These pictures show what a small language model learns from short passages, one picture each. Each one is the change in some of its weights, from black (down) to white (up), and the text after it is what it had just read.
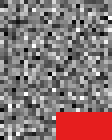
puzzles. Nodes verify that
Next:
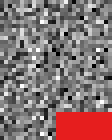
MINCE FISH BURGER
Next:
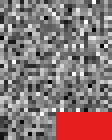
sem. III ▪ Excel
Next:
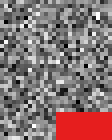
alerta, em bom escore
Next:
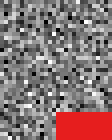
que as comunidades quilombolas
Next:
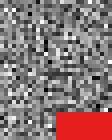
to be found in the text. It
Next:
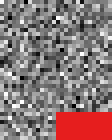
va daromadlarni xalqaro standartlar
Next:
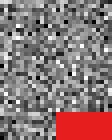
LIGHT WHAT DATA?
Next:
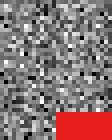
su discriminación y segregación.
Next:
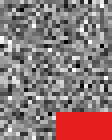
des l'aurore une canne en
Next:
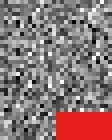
and 51.7% respectively and
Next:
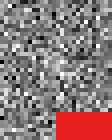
освоения и эксплуатации
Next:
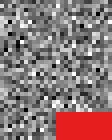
Чимало місця в
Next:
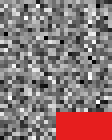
artículo pretende explorar
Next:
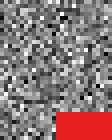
то ниже представлен
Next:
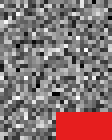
Р.В. (Россия)
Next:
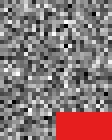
words: Tolerance,
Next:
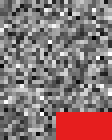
the layout of the circuit is
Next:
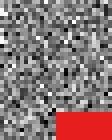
der beiden Begriffe
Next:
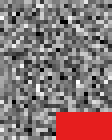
in Table 2. TTI [s]
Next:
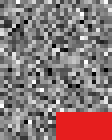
avaliação externa, ou como programa
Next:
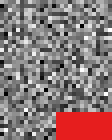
traduce in un raggio di
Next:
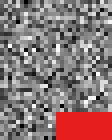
so'z ijobiy ma'noda
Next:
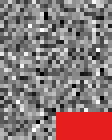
task especially visual test. In
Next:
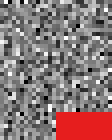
have attempted to study the nested
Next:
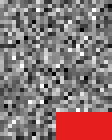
the effects of computer-assisted
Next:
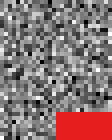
shifts came in 2020, and is
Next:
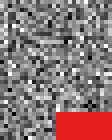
visando à garantia e defesa
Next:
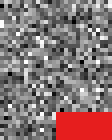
mesh resolution of the box model
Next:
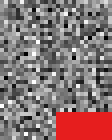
que estiver registrado no seu
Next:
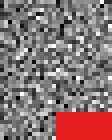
до постановки проблеми 68
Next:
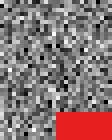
period, as in dictionary definitions
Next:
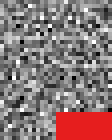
Gravity*. 2009. arXiv:
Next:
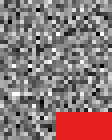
va tavsiyalar keltiriladi.
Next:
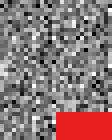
exceeded. In this way the decay
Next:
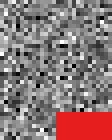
«...подол и рукава
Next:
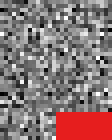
a continuum resonance of
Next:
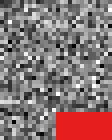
identify problems in the transformation of
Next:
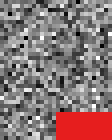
the first and second tests of the lower
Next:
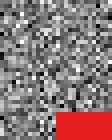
kuzatuv, qayta hisoblash,
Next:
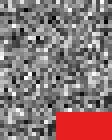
of *Myxococcus
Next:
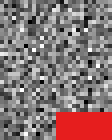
va kattalar mehnati bilan
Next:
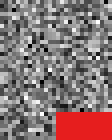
the usual flow of water. Supplementing
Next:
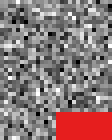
and loved ones does contribute to
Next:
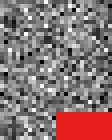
experience is faithfully
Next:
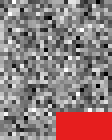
las necesidades de los estudiantes?
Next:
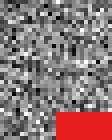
curriculum development in educational institutions
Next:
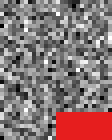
first caffeine peak from
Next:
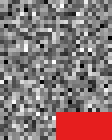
Feature analysis of measured welding
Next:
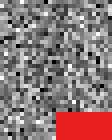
vegetales de la Depresión del
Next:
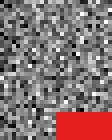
chuqur singdirilgan. Shu
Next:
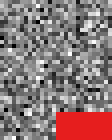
of culture, history of
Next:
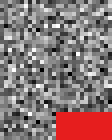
was generated by Typhoon Linda
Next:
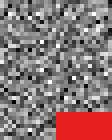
[2], Professor Alison
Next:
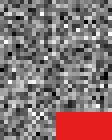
baker in Frampol. The
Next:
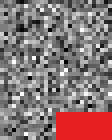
parasitological analysis confirmed the presence
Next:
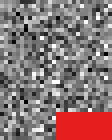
the frequency Ω . Utilizing
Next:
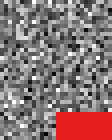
sportchilarning psixologik
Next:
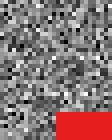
the emergence of innovative multicore
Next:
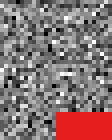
7. Herasimov, S.,
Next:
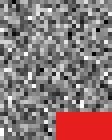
y el Caribe*. CEPAL.
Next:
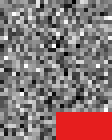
jagamise toetamine;•
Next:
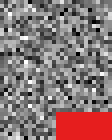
випадках, готуючи
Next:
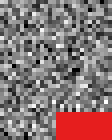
music in their daily lives than
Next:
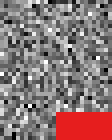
flexural mode. The details
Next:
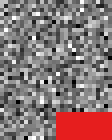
24 ° C que afectan la
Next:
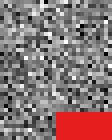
the instructor can explain the correct
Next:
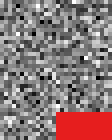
dor-ansiedade estresse:
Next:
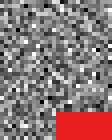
estruturais. Pesquisas
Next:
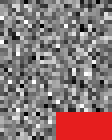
VGIK o‘qituvchisi
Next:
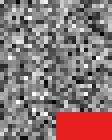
tecidos moles e redução da
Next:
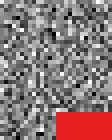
gedüngten Varianten in
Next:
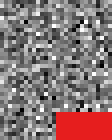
J. MUUSSES -
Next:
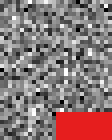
Vechiul și Noul
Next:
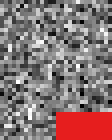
Physicochemical Properties
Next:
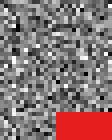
height and crown dimensions,
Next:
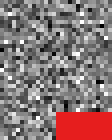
diferente, não acreditamos
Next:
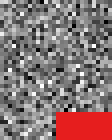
parapharyngeal space tumors has
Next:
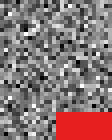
specific materials thereby aiding in
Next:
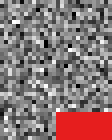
information culture: An exploratory model.
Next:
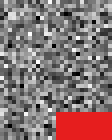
Learning Moreira, D e
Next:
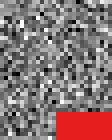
jihatlari bo'yicha eng
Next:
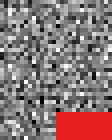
ценностных установок
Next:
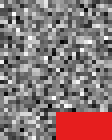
de la subjectivité du chercheur
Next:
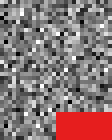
and cartographic techniques have been
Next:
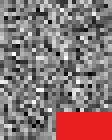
of Ukraine is «On innovative
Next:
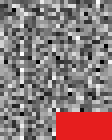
минимизировать такие
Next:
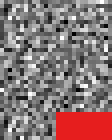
*Categoria: Comunicação
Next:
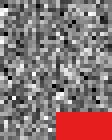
Roy and Saha, 2019;
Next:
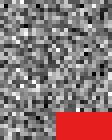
з медіаграмотності.
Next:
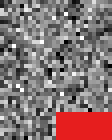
young people: “Why do
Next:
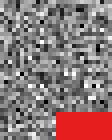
han sido cultivados en
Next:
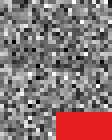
mumkin. Lichinkasi daraxt
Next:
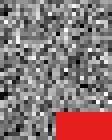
“Hurmat” so‘zi
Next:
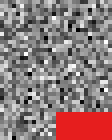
va estetik tafakkurini
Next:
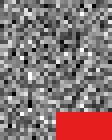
ta‘kidlaydi [30]. Bu
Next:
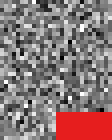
- ⁶ IAU press
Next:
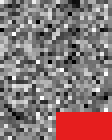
[Ka-Keung Wong]*,
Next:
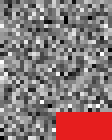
Riset, dan Teknologi
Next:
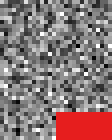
so the offer can be discussed and
